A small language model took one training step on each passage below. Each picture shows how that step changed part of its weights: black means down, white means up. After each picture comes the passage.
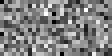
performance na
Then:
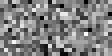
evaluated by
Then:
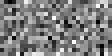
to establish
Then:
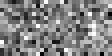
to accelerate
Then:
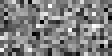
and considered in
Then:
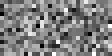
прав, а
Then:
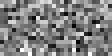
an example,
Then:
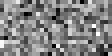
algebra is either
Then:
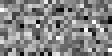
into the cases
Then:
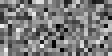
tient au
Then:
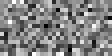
acesso a
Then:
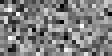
reactive power
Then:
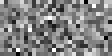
of creative
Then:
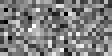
this study is
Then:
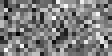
kosten; -
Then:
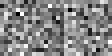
there can be no
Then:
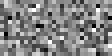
ao Norte
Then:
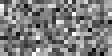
the diffusive
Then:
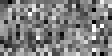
through the
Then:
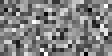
monomials from
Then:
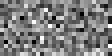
ва мойиллик
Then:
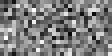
the measurement result
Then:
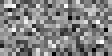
New York,
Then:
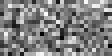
back to
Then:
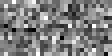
\right) \omega
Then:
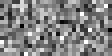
coefficients are
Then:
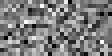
theorem to this case,
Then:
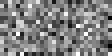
converge to a
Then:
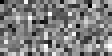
parameters as in
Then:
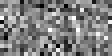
ja he
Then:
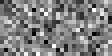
uni ta'lim
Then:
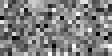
la empresa.
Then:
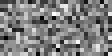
w,\nonumber \\
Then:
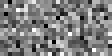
Trends in
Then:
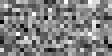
generic subset
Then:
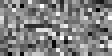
expected to
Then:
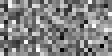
tipo de
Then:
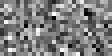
a pontuar
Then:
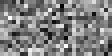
a characteristic of
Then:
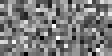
Вместе с
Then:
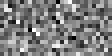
del centro de
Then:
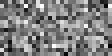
have missed
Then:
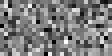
con el fin de
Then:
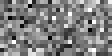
of $k$, that
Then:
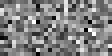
So the only cases
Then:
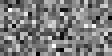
real. As an
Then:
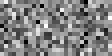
several forms
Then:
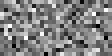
of Krein,
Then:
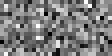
according to the
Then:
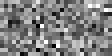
: Taxon
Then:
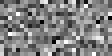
set of symmetric
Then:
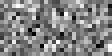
of local rounding
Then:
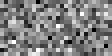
of a complex
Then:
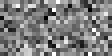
second part,
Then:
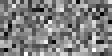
pas assez
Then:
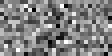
constant which depends
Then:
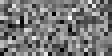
solution, and output
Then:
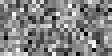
0$, and $\alpha
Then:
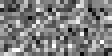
the next two
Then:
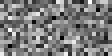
\leq S_\ell
